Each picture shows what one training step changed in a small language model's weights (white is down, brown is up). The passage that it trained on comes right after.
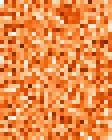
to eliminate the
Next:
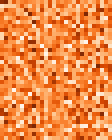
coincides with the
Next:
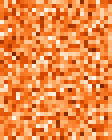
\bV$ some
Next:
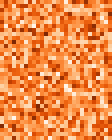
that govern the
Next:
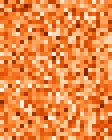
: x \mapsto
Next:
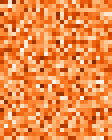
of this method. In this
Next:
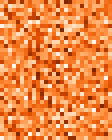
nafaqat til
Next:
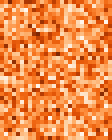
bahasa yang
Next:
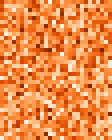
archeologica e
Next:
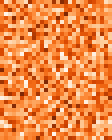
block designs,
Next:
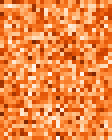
in view of the
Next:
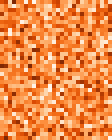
for the proof based on
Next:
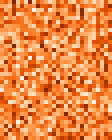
0)$ centred
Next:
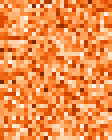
and a cycle
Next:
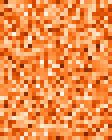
different from what one
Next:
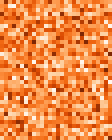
the other hand, from
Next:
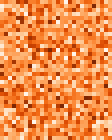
os produtores até
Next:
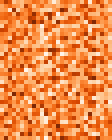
\rho' \in
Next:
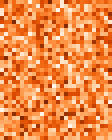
en Santiago
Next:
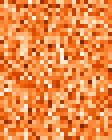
“mediation” at
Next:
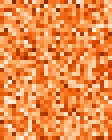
error indicator for
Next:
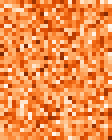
de organizar.
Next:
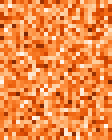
and there is another
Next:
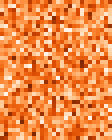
the $k$-th
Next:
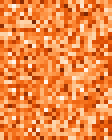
imagination and
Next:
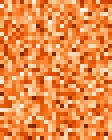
%This enables
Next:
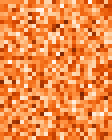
were to replace
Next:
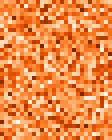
can be readily
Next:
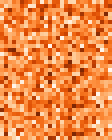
Através da
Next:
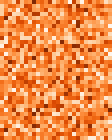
the rainbow
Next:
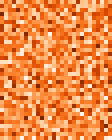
basic part of the
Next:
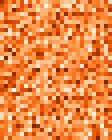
In particular, for any
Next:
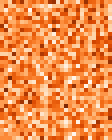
characterized by the
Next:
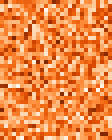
on $L$. The
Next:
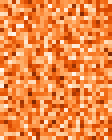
the unknown
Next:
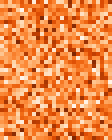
interested reader
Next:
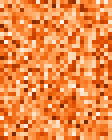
to pressing problems in
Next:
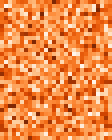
diferentes estaciones.
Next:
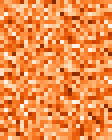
the nature of the
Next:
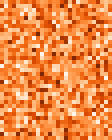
een berooide
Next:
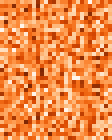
e regulamentos
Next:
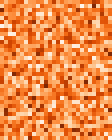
the left, two other
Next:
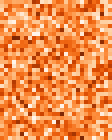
tema representado.
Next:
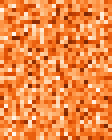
have $N(K,
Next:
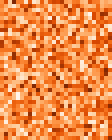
for all $d$.
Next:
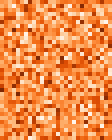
a profile, then
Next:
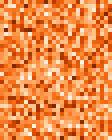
latter case we use
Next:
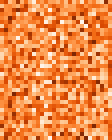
get \begin{align}
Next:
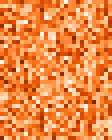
central differences
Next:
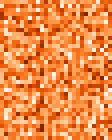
educandos e da
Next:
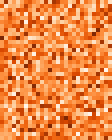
Они нашли
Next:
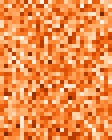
en temas como el
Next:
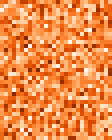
la Figura 12
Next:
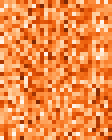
cobertura y la
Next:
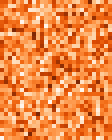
in this section, we only
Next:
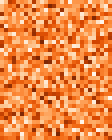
theory (3rd
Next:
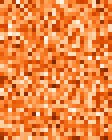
on sums of
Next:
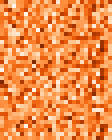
theorem about existence and
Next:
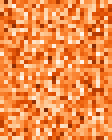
this section, we prove the
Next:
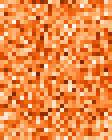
ser introducidos
